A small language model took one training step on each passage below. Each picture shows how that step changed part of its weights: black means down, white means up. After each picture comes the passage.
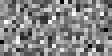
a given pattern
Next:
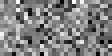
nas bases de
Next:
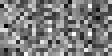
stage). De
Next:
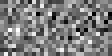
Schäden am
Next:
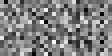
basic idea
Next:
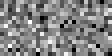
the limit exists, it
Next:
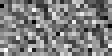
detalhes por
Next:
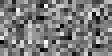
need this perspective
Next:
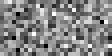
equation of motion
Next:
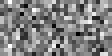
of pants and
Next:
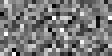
el acento en una
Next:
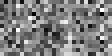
fornite con il
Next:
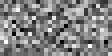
acesso à
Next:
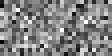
data, which usually
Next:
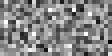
of organizing the
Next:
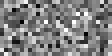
основные подходы
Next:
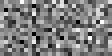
ва ходимлар
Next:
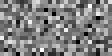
along the core curve
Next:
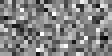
are disjoint.
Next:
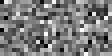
that $L$ and
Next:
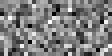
materiallari beton
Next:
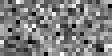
satisfies the following estimate for
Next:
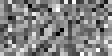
on the convex hull
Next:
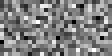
through polynomial approximation.
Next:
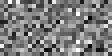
DSM Scheme
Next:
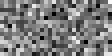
show that the von
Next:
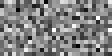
V, Modules
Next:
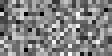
Jesus desde
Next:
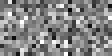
latter is given by
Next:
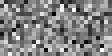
times of both
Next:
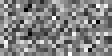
relevant vector
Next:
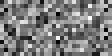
on children and
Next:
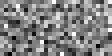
matrix, we extend the
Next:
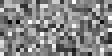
surface, we may refer
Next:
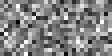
matrix increases).
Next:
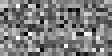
науки*. –
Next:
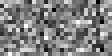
and Tangles}
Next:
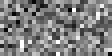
be characterized by the
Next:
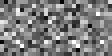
cases (II) at
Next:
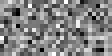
\] in the classical
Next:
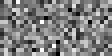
meaning that low
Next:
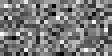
Нами було
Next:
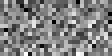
in detail. Note
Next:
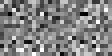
testing \[
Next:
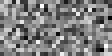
d$. From the
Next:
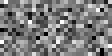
above as the following simple
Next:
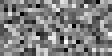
pour les formes et
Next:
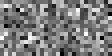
$$ Если
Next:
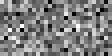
A Informática
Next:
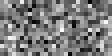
all $n\geq
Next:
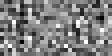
is useful also because
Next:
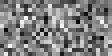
is typically
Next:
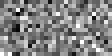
in $\eta$, which
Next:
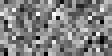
\leq n$ and
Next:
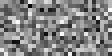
Assim, essa
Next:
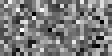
variation of this example
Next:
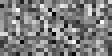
и М. С.
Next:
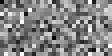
labeling, the
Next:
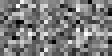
основних складових
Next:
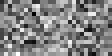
ekor yang
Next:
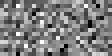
map $F :
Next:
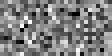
malaria is
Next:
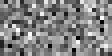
new point of view
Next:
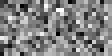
and its irreducible finite
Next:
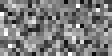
enuncia la
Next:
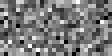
not clear yet
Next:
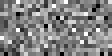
\int_\Bbb G
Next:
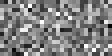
by omitting the
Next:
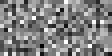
isomorphism on etale local
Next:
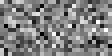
$G \in
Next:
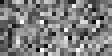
$ is asymptotically the
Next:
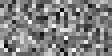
the BERC
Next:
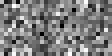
\endalign$$ This
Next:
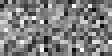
$S$ is open
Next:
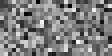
portant sur un
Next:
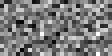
це назви
